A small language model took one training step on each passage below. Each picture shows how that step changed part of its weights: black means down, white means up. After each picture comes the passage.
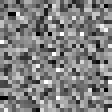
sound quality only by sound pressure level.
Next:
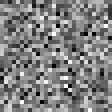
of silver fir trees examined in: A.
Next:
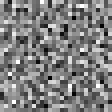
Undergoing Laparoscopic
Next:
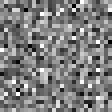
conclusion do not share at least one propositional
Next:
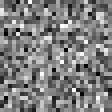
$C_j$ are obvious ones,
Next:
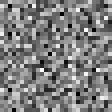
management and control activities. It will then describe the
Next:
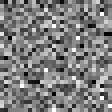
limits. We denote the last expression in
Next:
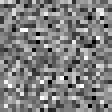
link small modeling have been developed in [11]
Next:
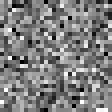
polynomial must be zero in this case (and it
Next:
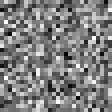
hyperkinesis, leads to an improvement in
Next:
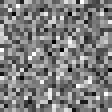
over all $b>a$. After deleting
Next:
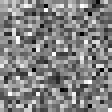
fluid enclosed by sac and present in
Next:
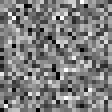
$b<1$, we can fix
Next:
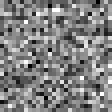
would play no r\^ole -- in
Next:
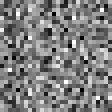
DNA, markers, genetic passport.
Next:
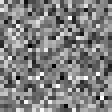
the sub-critical case \beq
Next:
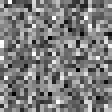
on an interval of frequencies for multiple point sources was
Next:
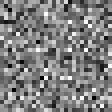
in particular: \begin{enumerate}
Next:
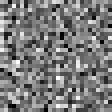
Professor Fakultät
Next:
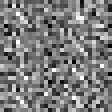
Wheel Construction Alloy Head
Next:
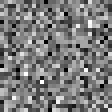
observation can be proven valid for all existing even
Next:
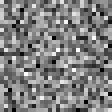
local particle velocity (drift), while
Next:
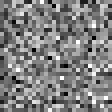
a deterministic Muller tree automaton.
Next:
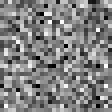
that each countable topological group is algebraically generated by
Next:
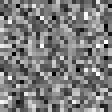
a common set of rough research questions
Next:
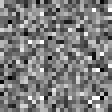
to overcome partially, this obvious challenge. It is
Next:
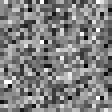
small enough so that discrete geodesics are unique
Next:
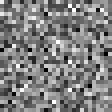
som skjer når
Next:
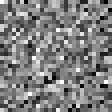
natural number $s \in \N$ such
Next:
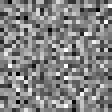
*J. Amer. Chem. Soc.*,
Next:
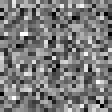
keyword as well as keyphrase
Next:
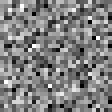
tactile materials are static and
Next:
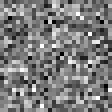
and “Ru” means light. So,
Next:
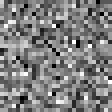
Furthermore, we expect there are different complexity of
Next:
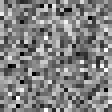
. Black dots in panels
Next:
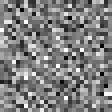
of Yangzhou City,
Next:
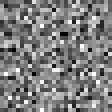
recovery processes, for which the kinetic energy
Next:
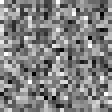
privacy of research participants, are not
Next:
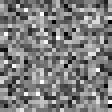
in their turn, subjected to the same
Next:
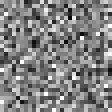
OR palliative OR terminal
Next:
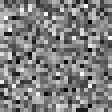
products. China-factor is based on
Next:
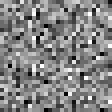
\medskip \begin{theorem}[{[{\rm
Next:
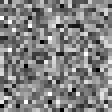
/Mrectproc { 3 index 2
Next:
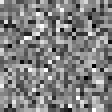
$R$-equivalence classes unless
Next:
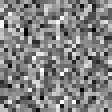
the tax system. Secondary, is the
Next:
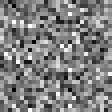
to $x=8,$ are approximated up
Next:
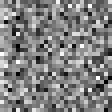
and supply of medicinal products from the list under
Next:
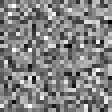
\infty} x_n). $$ On the
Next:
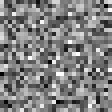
to the victim or an organization, with
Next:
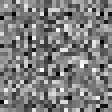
cutting; intensive or extensive;
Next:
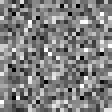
\begin{proof}[Proof of Theorem
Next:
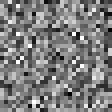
given that the desired equilibrium lies in the
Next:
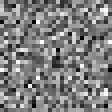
discretization by a $C^1$
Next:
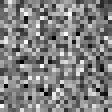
that there exists $\xi$ in $\Sigma$
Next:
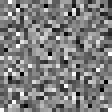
obtains a series \[K\Omega =
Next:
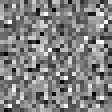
Commission Decision C (2014)
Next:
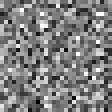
items in a collection to target categories or classes.
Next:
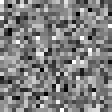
- stopping after exactly $k-4$
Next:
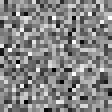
\medskip {\bfseries Theorem 4.}
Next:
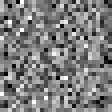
its public investment in higher education over the last
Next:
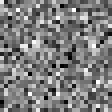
strength, bulk density, apparent density and
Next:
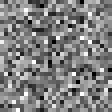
is a simplicial 1-complex. Figure 4 shows
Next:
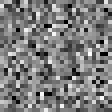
recommended for the publication of main scientific results
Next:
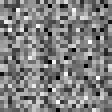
solvent medium drives the micellization
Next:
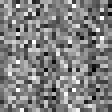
\cite{LawMich} we let
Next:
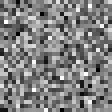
and community integration (Tsai et al.,
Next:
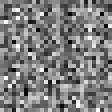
worse for viewing angles above
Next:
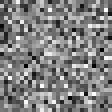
$\Phi^{D+1}$ interaction on rank
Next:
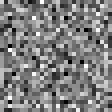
a distance-regular graph with intersection array
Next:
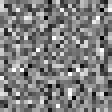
relevant experience, or involvement, managing the
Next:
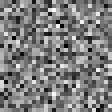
Brazil) to test the success of deep
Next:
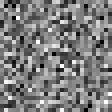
Triplicate measurements were taken, at
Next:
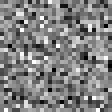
for eLearning systems by criticality metric
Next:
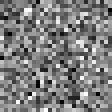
initial value problem for a strictly hyperbolic system. On
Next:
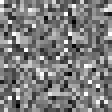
- Scheufele, R.
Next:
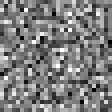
The computation of AIP will help much more in
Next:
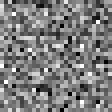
is in the hierarchy and need to
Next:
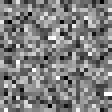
of the manual, e.g. the
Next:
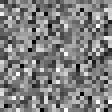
must build confidence in the abilities of
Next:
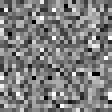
the company. Keywords: marketing,
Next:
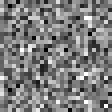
the smallest tableau of shape consisting of a
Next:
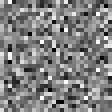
Education (CUE) in Kenya on
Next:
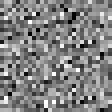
\end{remark} \begin{lemma}
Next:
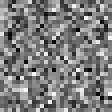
a reflection of culture and not actual
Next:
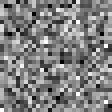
resulting list in function of the others and the weights
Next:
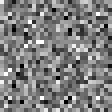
A case of learned covariation or
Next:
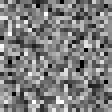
the paper is as follows. A new reading of
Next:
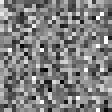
of $\vec{F}_A^*$ for large
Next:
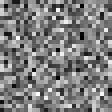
time is shorter at higher initial water contents
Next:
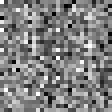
the existing results that exploit supermartingale
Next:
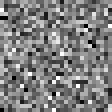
segmented with the modified last filling step are
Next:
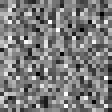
source of information. NaRDuS is
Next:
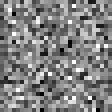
\cite{Br,Gr}. Definition
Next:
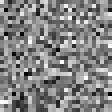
\noindent$\bullet$ A variation of
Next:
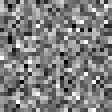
the dynamic definition and operation of *Virtual Research
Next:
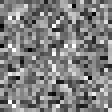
computation), Stationary (this one can have
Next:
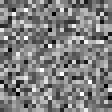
$C^1$--perturbation of
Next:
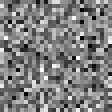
to explain the functionality and usage of PT.
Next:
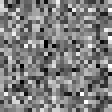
the process of bringing a new drug to market
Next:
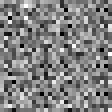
line: Monge constructs projections and
